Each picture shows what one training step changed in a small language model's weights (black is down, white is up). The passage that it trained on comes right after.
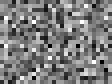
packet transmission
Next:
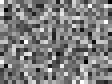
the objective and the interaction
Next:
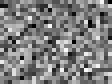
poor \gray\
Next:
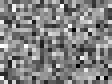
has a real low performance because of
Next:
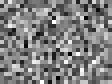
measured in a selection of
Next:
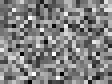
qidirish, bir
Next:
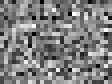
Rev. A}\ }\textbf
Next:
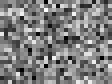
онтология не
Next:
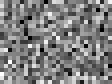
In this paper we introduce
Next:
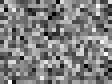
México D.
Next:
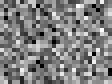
in non-inverting
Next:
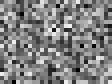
necessary for the excess
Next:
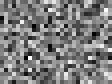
in the model with mean-field
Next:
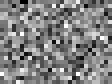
ham o'z ichiga
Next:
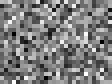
much larger than their experimental value.
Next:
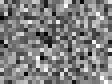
há um consenso de
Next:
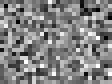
THE PERSON
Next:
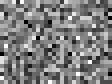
network structure and argued the
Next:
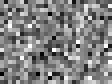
obrazi orqali
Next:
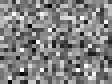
yordam beradi,
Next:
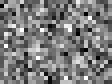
não, ou do perfil
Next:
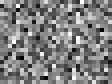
de ordem social.
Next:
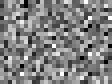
О. Теория
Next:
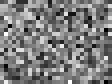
olish imkoniyatini
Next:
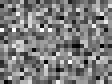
умов, які
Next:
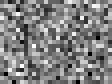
a la extracción,
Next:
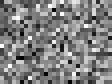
exclusiv pentru
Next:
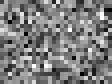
ont violés leur
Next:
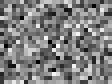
neutrinos the mixing angle
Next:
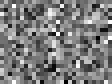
to the cluster; and thus I
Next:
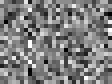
ya que en presencia del vector
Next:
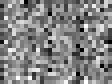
Назва мови:
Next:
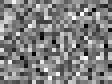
aqueles que comportam
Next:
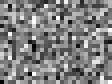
starting point is the global
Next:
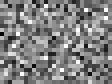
including either phase. This
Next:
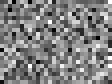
bron zijn ook
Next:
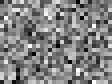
4B Radiografía
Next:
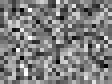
the noise correlations.
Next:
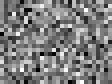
significar, segundo
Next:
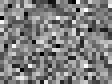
indicate that the noise in
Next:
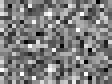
in our paper on the dynamics of
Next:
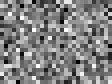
any interacting quantum field
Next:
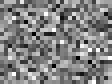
connection between galaxies and their
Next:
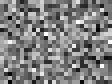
– Security of labor
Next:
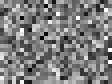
reducing the probability of two
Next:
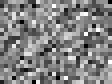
calculating $\chi ^2$,
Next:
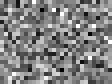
is larger than that of the black
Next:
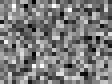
- Cain, T. y
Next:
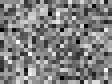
ва даволаниши
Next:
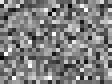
generated by clients.
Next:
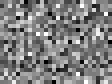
Аннотация. В
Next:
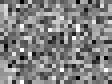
suitabitable selection
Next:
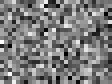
responsible for the formation of
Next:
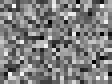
Hermitian and positive
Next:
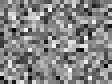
of a ferromagnetic
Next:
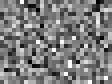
pc and 1 mas/yr
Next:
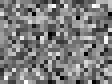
and the rows below
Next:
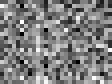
dalillarga ega
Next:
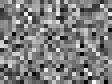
theoretical parameters, we will
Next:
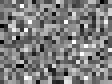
data they have registered
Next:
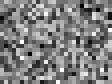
Cova-Gaspar en
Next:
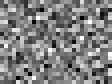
Since we choose to present
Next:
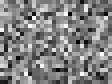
un análisis situacional
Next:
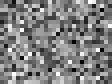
spin 1 currents map in
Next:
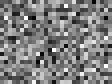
ertapishar soya
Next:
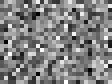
yaxshi parametrlar
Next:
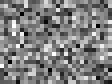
avis et formule des
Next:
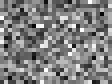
the decoder-side
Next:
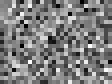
Thus, among the four
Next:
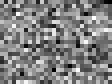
spectrum in the comparison with the
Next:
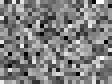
statistics, namely the matrix
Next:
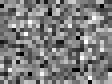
показывала, что
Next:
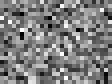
ham yodda tutish
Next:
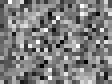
transition occurs immediately
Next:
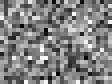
mass ($1.5 \times
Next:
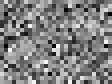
random mixture of an
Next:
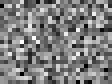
и оптимални
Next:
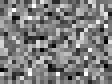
Let us define the parameter
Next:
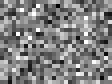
Suanzes, un
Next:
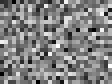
characterized by its angular complex
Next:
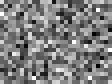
induced magnetosphere,
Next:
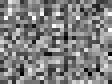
is the unitary implementation of
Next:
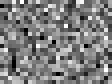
Shepard diagram.
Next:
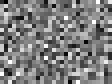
un paciente masculino
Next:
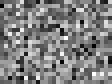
и ущемление
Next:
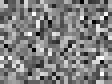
$g(n)$ at large
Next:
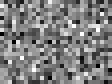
Energy Management
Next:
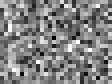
main results** of the preprint
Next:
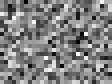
decays; one would expect
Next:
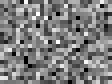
The figure underscores the
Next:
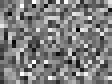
stability and tracking.
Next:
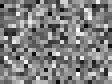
при тяжелой
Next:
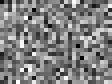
of them is the presence of a
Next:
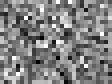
Rules (USA),
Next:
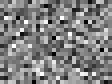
boundaries. Our problem
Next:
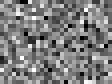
Economie Montană
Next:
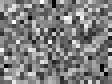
for functions $\zeta(x)$
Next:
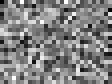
low and room temperatures
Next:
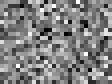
mildly ionised
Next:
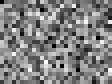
suas lutas pela
